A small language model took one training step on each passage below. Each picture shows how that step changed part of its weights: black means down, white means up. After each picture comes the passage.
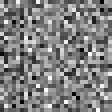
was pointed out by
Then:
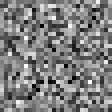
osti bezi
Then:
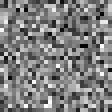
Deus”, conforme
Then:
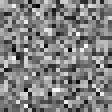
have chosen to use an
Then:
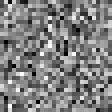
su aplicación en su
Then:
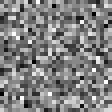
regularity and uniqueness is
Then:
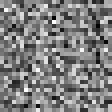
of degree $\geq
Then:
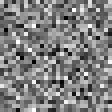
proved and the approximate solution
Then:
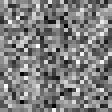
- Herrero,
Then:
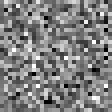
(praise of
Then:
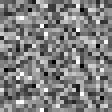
5.2 at time
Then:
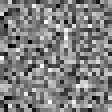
ou seja, que
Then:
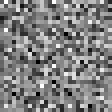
is a finitely generated module
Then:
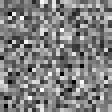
samaradorligi har
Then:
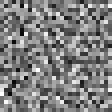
of $M$ with
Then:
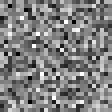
jobs. Here
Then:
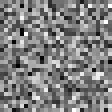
of $G$ on
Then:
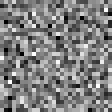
efforts et des
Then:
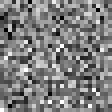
is an isomorphism. It
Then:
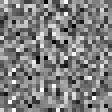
qancha muhim
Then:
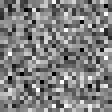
Gaussian component. We also
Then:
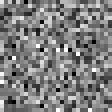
como figurativa,
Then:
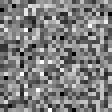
payment is
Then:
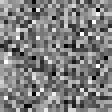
is not our main focus
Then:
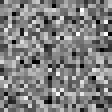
large $p$, there
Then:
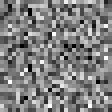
function. To investigate
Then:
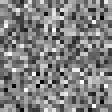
нормаларини ва
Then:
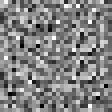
be a useful framework,
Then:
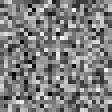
hazırlama ve
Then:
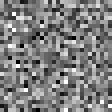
по крупным
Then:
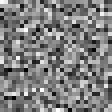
describes the interplay
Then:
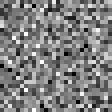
Then the generating function
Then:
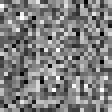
Figura 3 –
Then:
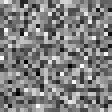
which $t$ acts
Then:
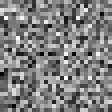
is no solution that
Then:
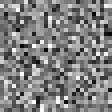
time series is rather
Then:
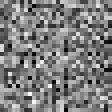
be singular -- it will
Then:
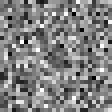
a obstrucciones por
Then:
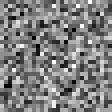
xulosalari asosida
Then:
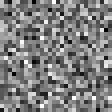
dynamique les populations
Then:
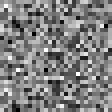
the analogs of
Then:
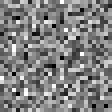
X^\alpha$, then
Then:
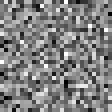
retain one path
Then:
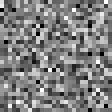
using a hair
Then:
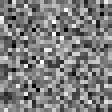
medidas a presión
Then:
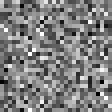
corresponding to a point
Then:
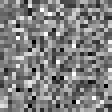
que el artículo
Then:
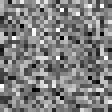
converges weak-star to
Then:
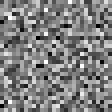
бир ғана
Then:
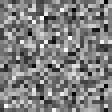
y(n) z
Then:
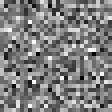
sequence", which will be
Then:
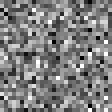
cocompact {\em
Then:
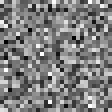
Finally, in Section
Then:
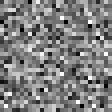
important in the point of
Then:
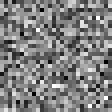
for the wave number,
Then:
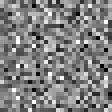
the weak solutions of problem
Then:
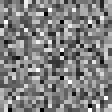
graded version of the
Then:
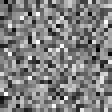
line of genomes.
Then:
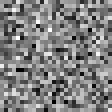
as given and respond
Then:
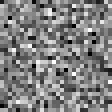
dando cuenta que
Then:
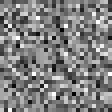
above, we either have
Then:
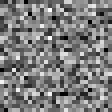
Cheng, T.
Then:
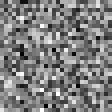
за счет
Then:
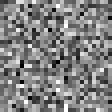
they are not equal to
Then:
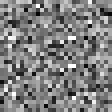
des Verbands
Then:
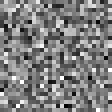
argument we conclude that
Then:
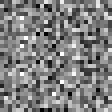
مع دراسة
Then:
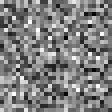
UC Davis
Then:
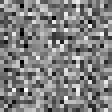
metric $\omega$ and
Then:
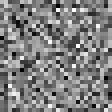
the dependencies of
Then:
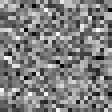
the one which is the
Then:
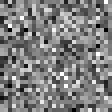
cell. These systems are
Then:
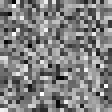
times from an initial state
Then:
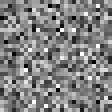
force. The second
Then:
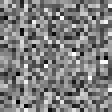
$i$ be the
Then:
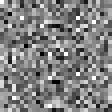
the same marginal
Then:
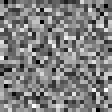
speaking, they
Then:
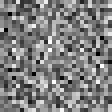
both from the mathematical
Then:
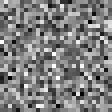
{\it disjoint} if
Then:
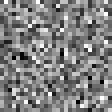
to a linear function of
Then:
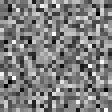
board position.
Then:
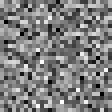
for any two local
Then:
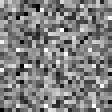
which are shown as
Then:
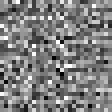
Penalty} In
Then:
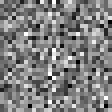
та методика
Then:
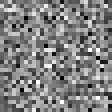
and $\D$, then
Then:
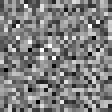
map tak lze
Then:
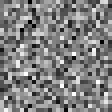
sari dalam satu
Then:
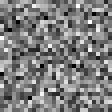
na rasę,
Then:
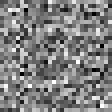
U - UW
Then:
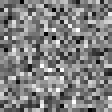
que j'ai de
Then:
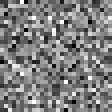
Therefore, since we have
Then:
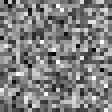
a sufficient one.
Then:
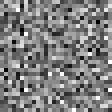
and $P$ is
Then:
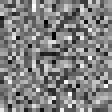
real-valued. It
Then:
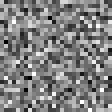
summarise what we
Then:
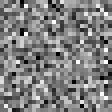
ideal of $R$
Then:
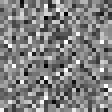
$n \times
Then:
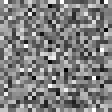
any Lie* algebra
